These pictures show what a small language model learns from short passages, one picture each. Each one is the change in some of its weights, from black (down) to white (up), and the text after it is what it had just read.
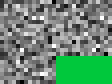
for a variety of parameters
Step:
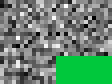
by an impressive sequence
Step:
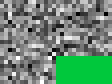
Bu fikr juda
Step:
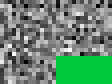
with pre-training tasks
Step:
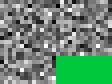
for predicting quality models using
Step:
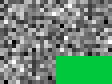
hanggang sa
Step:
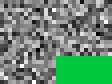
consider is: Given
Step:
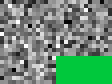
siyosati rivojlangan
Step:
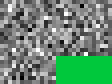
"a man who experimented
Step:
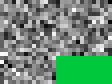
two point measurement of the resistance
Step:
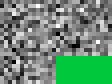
agreement with the predicted mode whereas
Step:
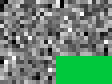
and their influence on bulk
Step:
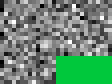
for specific quantities of field
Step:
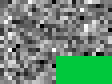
image analysis are rather low
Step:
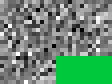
Sub mandibular
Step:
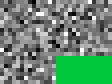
Ruth presents us with five
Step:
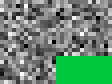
Pitman J.
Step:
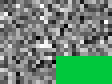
earth and the sun is
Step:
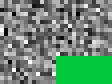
and communicate with teachers
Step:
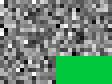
and CF contributed to
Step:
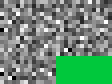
pulse amplitude, applied through a
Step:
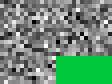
for each construct is greater than
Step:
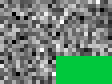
dividing the result by
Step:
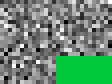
~ So we set up a
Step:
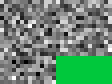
the schedule-based
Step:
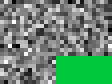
parameter lies in which
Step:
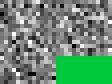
is critical. Moreover,
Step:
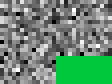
average intensity increases by a factor
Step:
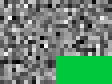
which can be simplified as
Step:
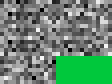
dimensionless amplitudes,
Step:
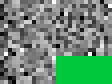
va qo'shni
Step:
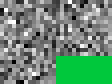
Abstract: The main objective
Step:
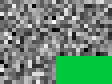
crustal depths due
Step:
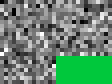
sample in the sense that they
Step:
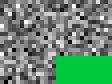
for their quality, taste
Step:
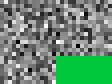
apps and playing
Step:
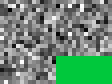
Ped. Sc.,
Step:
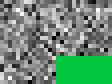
ces déterminants
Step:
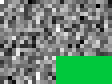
faoliyatining sohasi,
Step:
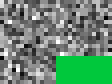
these LST bases will
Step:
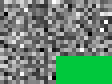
Nacional de Energia
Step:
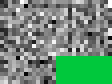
occupés, etc...)
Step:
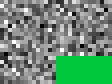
self-based codes of
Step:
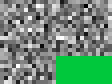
даје се
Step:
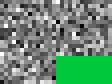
is the nature of the
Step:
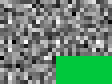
or monetisation
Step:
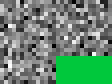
to get a fair
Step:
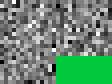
lead to suboptimal
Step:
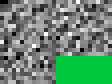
sampling: compared to traditional
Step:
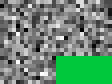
evolved for a full
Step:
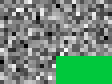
usually implies analyses of wave
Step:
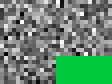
and other textiles is
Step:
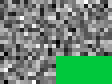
нет. Тоны
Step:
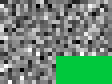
that $Z(\lambda)$
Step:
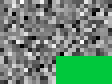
develop and demonstrate a Power
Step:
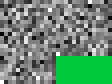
discharged against medical
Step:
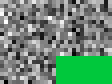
have contributed to increased attention
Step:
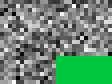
guarantee for increasing
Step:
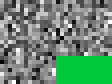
with cosmic muons and
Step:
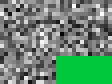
in the rod under the
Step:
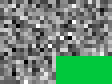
în carieră,
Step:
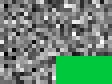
in the world, including the
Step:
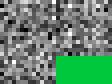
shakllanish darajasini aniqlash
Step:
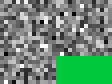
El consentimiento de
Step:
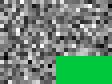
documents and a 1728
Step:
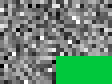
education. The practice of higher
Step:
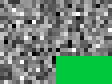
natija beradi.
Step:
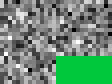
robust and accurate controls has
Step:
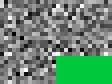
TM and O sites,
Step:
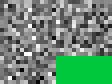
Fiore, no que
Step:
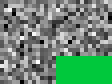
\psi' \leq
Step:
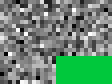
to obtain a discrete representation of
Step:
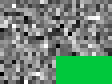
network at a given time.
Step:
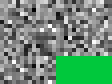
del territorio
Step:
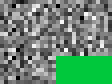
written as $x \rightarrow
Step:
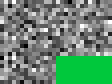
upper main sequence stars, and
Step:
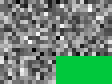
to such low masses and high
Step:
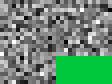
matrix a dimension $d$
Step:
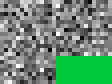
школа на
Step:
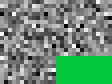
of Physics, Enrico
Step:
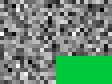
impact of each node on the
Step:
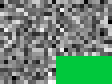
concept includes; Social media,
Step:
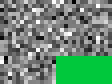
series of compositional and
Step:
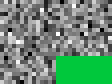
One of the most strategic
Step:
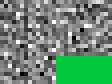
photons. This argument could
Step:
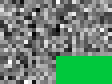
in mind H2FC
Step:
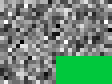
EL simulation. The difference
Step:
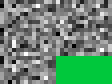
the optical spatial mode strongly
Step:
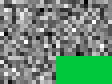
of dualities of
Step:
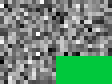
of various brands.
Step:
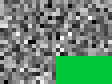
our work: when localization information
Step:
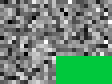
United Kingdom\\ $
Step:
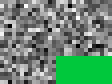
O : Writing -
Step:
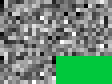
degrees of freedom for models
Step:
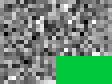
in computer-aided language
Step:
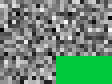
active in two concert
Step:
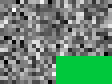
widely used in both industry and
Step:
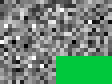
models (Hair et
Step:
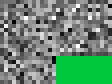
in \Fig{read}.
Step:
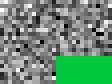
trial COUNTER
